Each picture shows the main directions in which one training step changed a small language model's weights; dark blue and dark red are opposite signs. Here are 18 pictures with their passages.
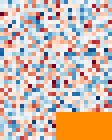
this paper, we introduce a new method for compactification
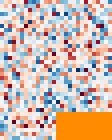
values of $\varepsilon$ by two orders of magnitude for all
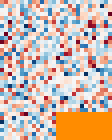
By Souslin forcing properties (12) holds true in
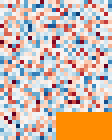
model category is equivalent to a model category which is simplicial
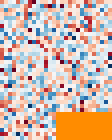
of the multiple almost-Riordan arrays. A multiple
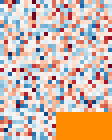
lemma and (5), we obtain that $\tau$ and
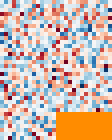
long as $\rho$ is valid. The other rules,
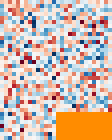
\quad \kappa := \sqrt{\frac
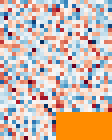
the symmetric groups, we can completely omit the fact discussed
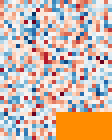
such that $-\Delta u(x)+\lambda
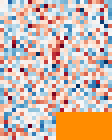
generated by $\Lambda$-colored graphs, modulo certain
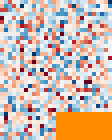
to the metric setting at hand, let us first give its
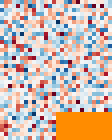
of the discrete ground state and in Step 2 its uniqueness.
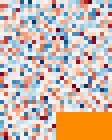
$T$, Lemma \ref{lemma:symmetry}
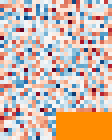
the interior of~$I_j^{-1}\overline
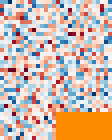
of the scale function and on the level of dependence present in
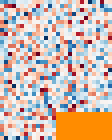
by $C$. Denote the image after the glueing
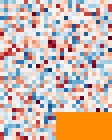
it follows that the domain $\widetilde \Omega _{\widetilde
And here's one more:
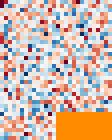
were done on a Intel Xeon
